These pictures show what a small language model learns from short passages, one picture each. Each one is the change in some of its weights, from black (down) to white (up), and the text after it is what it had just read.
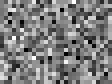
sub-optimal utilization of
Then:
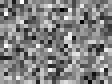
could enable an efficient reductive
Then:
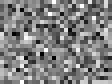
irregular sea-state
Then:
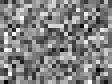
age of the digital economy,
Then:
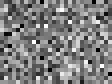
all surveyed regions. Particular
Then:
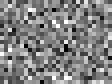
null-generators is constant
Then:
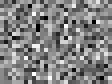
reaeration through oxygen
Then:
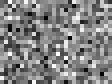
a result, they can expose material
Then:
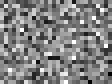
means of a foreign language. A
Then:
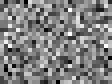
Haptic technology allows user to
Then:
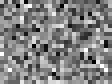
range of speeds, for a
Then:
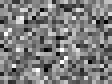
of Facebook usage on
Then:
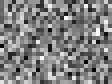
the vent enhancing its
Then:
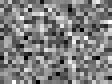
and 28°C during the
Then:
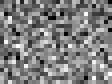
adjustment made to the manufacturing process to
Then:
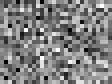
that were dispossessed from
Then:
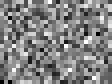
each type of cabbage and
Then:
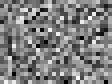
of the companies listed in the
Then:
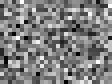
link to the CI server that
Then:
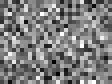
with friends and family
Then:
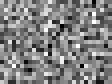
response to nation's call. He
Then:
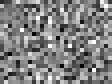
the premise that appearance is
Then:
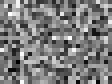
boundary detection if it is greater than
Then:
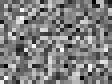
of each cycle He had normal
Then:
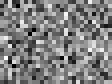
cell depolarization leading to the increased
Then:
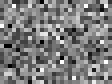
Gy induced almost complete
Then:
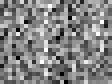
did not show any evidence of
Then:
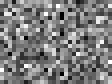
paper answers the following research questions
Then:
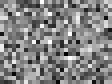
earlier discussed. Narrower
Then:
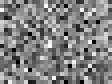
such as, for example, dip
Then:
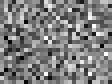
the main focus of researchers in
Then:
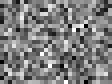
at the level of local communities to
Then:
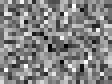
have access to load and energy
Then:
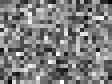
colored ammonia borate
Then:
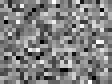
or large-scale patterns
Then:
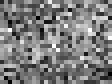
iron are formed, which were
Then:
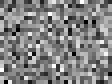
demand. Suddenly,
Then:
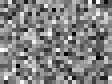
if they are filed within the
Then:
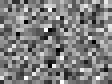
for the purpose of article 34
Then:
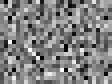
emergency department after efforts to
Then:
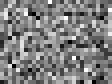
banding pattern of the different
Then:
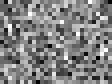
phthalimide* in poor
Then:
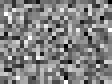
value-Chains Towards
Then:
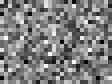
close agreement between simulations and measurements is
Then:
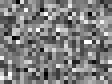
to launch any new online website
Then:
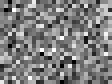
Basti also plays vital role
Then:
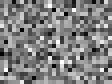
it can provide quality results, is the
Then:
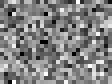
learning context in which specific skills are
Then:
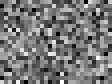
Among the former are aspects such
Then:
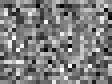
Professionals. Article
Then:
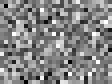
know about the catalogue
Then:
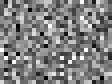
financial security mechanisms. In addition,
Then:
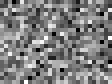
method is under investigation for a
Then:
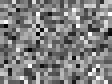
year, a simple random sample of
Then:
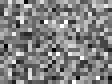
able to distinguish more than one
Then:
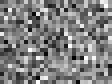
The shape of the leaf is
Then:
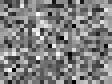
manuscript development
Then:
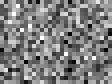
experiment with four groups of the
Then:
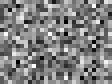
a residual between real output and
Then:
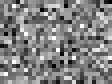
to be completed; learning, a
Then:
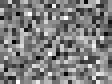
future are negatively correlated. The
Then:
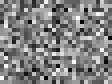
on days zero, five,
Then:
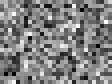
numbers, incl.
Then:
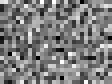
than calculated value so we reject
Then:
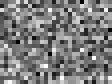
through various optimizers and models showed
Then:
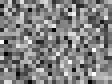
movement target orientation
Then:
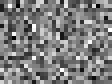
AND FIRST AID"
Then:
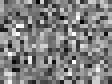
out more about their understanding and experiences of
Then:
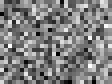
city branding originates in the
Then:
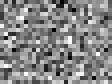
fairness in the allocation
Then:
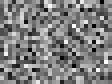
the structure, aiming to
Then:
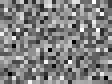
it within the organisation or beyond its
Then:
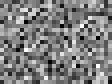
of different level of technologies makes the commercial
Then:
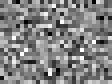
in teaching mathematics. There should be
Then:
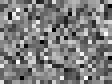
The square wave output of the
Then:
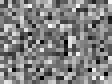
country of diversity not only
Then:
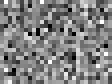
waste material can occur. Study has
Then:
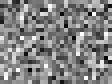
at the time of presentation.
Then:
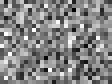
migration of colored derivatives
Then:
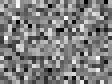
ir gamybos
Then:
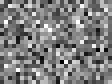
using the Novocontrol
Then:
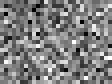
with a specific artistic language.
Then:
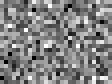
Av. Instituto
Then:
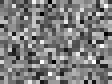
the soul's substance,
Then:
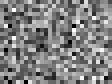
rare tumors, often
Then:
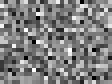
followed by the EEG signal quality
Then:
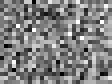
turned out to be an
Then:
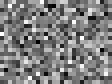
and the old, and to influence this
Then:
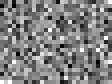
implications for the deep C
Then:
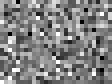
is exposed, rendering standard
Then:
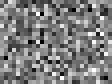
norms, and competencies that are
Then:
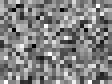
contents of the approval are
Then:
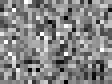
they are able to provide income."
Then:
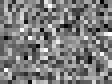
the city has been a constant location
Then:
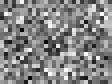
decided to focus on one
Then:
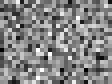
multimethod survey,
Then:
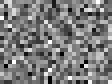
and Miras, R.
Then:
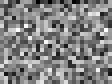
25% and 13% carbon fibre
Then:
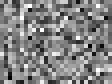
number of parameters used to adapt the
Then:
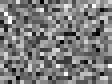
Q10) Are the reference values
